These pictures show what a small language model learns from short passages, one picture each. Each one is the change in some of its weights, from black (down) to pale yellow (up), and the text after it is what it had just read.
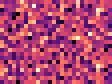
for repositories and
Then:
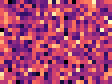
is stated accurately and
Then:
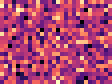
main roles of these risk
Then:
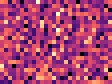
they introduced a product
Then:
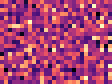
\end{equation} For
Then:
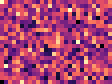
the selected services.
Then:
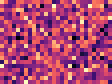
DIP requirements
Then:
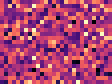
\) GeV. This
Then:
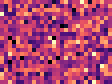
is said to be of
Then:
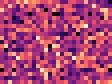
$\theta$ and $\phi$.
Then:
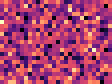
is more conservative, it
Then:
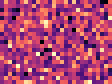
in heterophonic
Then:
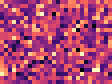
country despite
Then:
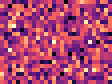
newly produced metals
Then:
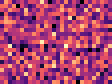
the mountain parks were
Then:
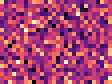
and entropies at both the
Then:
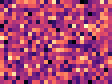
Sun. However, the
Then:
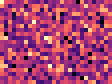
media, at the time the
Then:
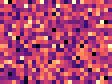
model based on three state variables
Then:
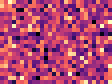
The next major
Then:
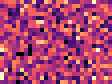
disk series are described
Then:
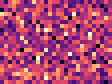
to PHENIX
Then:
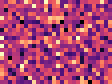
size of the network core
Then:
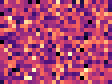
profile is multiplied by
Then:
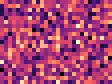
the resulting code is
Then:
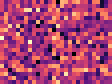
as a source of free
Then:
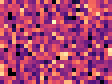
identification process on this
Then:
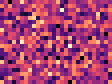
which determines the physics.
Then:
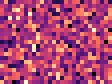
signed-ranks test as
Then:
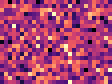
are typically determined by
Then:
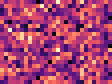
Kalman filter is
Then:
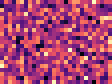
Due to the modular approach
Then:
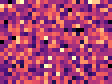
system. For smaller systems with
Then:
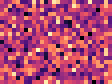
WP Leader
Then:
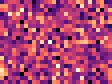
antinode of the
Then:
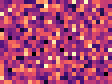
axis, as shown in
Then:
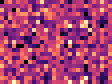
and with the increase of
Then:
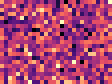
indicates that the convection
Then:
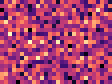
ritual villages
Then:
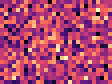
through chemical reactions
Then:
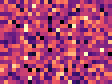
precision recall
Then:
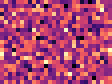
One eats and
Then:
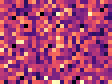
a long short-term
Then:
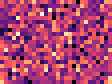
advances, studies that
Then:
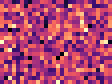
see that the present knowledge of
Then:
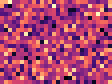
Doati has written
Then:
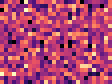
Logical Mapping
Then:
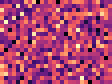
a comparable result of the local
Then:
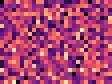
because of its impact on
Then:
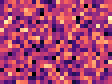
$\avg A$ is the
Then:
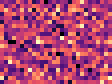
atoms. The presence
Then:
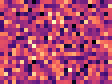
or psychiatric
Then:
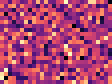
pressure are given by the
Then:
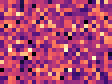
registered with more than
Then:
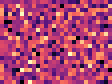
to the following expression for the
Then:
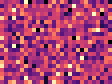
comparable to the rod
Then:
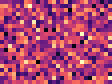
designed to enable systematic
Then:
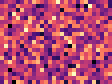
literacy programme: -
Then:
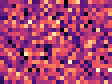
< 0.05 were considered as
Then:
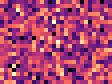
superspace} In this section,
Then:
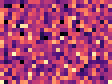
regulation and mental health.
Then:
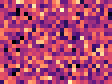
We perform simulations for a range
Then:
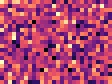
second step uses the
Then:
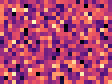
derived the rms measurements
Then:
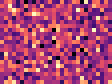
chamber used for the
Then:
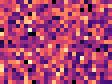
cube around the
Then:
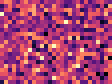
used it in a while go to
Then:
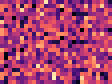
$t>0$ are given
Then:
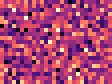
and the low temperatures at which
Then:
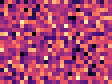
spin effect on the electronic structure
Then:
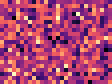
the system can further achieve
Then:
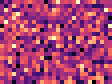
distances. A major
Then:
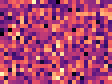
most advanced of
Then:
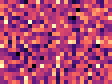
projects on the two
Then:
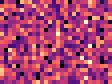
Bose polarons in
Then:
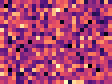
clauses. As a
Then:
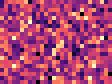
extraction compounds the
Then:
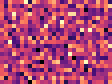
idioms as:
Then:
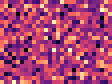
platforms, and
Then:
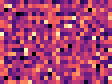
where the relative $0$
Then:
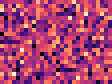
If the plasma flow
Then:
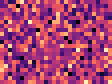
these figures it is
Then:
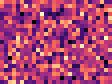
4. The results showed that
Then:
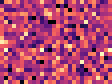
The complete list of
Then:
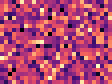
has been studied in many different
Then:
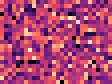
nodes in the $2
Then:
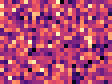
document demonstrates the significant
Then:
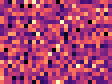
is the c.m.
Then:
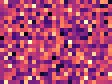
and first used in the dynamo
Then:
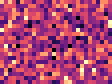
constant lookout for new
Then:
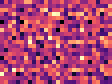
offer one of the best
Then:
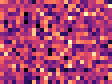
not lead to consistent solutions
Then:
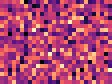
values beyond Region
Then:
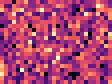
the clouds being
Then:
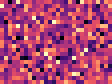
As shown in Fig. 2,
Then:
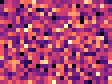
each work item's amount
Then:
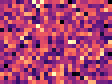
bar to inland
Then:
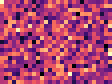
supports a wide range
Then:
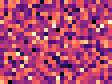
The calculation of cross
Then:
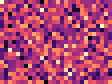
To achieve this, two
